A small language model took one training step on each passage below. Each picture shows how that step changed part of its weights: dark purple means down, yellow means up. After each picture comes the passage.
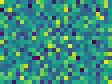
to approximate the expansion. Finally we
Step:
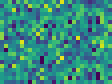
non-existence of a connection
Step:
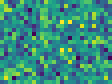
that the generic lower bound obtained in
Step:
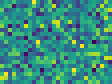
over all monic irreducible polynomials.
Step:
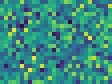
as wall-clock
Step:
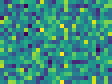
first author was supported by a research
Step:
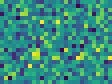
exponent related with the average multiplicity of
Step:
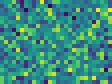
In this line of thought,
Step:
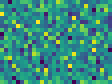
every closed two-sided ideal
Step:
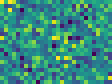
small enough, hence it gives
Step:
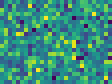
we calculate the normalized geodesic distance from
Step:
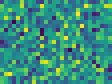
is a consequence of condition 4)
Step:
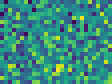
with different spatial or temporal
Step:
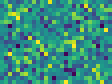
characters of cuspidal automorphic representations weighted
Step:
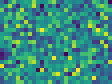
without loss of generality, that
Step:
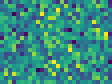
with exponential cut-off and
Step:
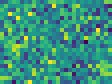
of strongly propagative systems of
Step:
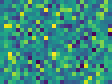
a positive multiple of the fundamental weight
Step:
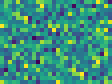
can be achieved as follows: Since
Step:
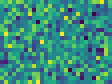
\vert)<\infty$ \ and
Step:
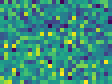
\rb h+ \nu
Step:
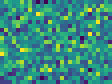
$\Ga$ is connected and
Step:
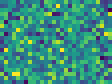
through 6 above. Continuing
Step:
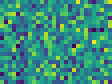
with the value of $C$
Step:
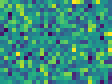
implies that these plateaus are
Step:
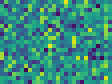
to reconstruct $f$ on
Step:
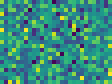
possible to reflect $M
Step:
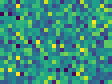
like a somewhat natural choice although
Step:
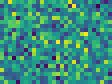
that there is an important difference between
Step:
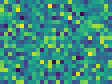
hypothesis for $k-1$.
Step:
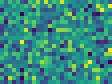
denoted by }$a_{\alpha
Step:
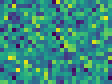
and a moment-based ambiguity
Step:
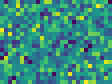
T) . \ee Let us
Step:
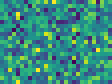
exists $u_n\in
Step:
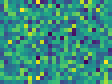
integrability of both distributions on a
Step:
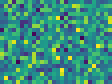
$$ and the latter value is
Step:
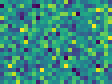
on a question: what are the
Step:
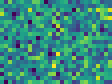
of $G.$ Using Step
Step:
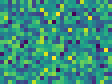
Moment estimates for some
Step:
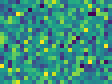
\varepsilon$, we see that
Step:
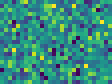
%associated with fine edges that
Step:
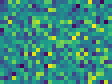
giving the desired conclusion in this
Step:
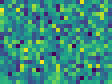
a candidate and there
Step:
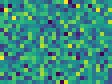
has the slope $d
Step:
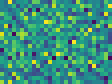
does not hurt to square
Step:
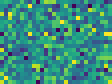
interactions between strings.
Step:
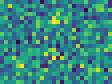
conclude that $A={\cal
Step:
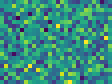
be a $G$-oper
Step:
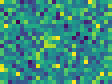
of notation, here we slightly generalize
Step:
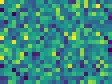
three vertices 3, 4 and 5
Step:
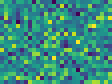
new results for both problems are
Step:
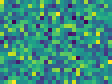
a conjugation on the interior of
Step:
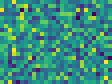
mathematics with applications throughout the mathematical
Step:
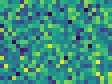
and the Willmore functional.
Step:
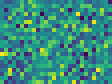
\end{proof} We are
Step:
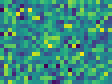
for every $j$ and with
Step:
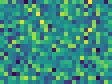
Mathematics and Mathematical Statistics, University
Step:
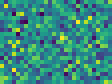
U_i$ and $w
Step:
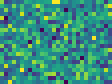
whenever no confusion arises. We
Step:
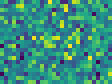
of order at least $3$.
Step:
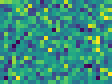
for some $\kappa>1$
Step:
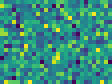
\opA(v)$ is
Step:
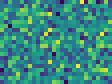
the proof of the lemma.
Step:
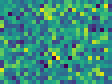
of $g$ over an interval
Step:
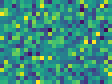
the {\em tangent cone}
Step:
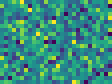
examples of the situation explored in
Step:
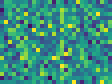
be the complete triad of
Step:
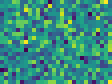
the trip (hypothesis
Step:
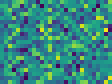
take $ s=3 $ and
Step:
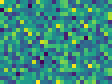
r$. Indeed we will use these
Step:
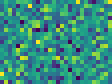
choices of $C$ and
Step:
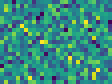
r'\circ h'\circ
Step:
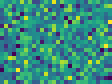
to be AC-equivalent to
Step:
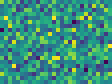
We first need to recall some general
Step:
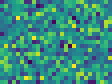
c_n) \equiv
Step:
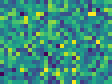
Assume that $H_\varepsilon$
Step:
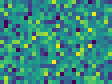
Let the set \(H\) be
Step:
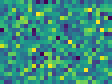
$\varphi$ by $\Delta
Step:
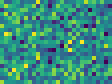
\seq A \mid A
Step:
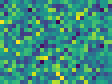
famously solved this problem for
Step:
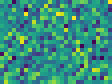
the line $L$ are called
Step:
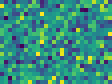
triple pts} shows the set
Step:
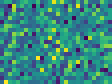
analogue of toric manifold. A
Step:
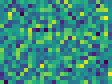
and $g$ are analytic in
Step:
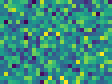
the parameter, we denote the evaluation
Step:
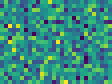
C4 to the restricted family
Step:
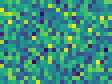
to assume that we want to compute
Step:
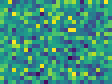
relation: \[ \int_{\partial
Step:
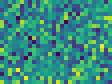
appear. Since we are only
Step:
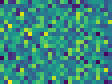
the p.g.f.
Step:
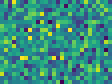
check that the schematic closure
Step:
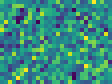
the ternary additive divisor problem
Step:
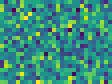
{\em Laplace functional} as
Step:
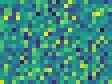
the linear function output. The
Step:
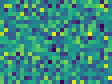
donne bien une marche
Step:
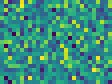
at most a three parameter family of
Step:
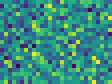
on $n$. Let $\pp
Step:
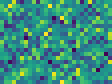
the bivariate case,
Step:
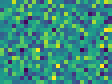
groups (namely the graph products
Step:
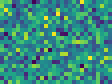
Due to the endpoint
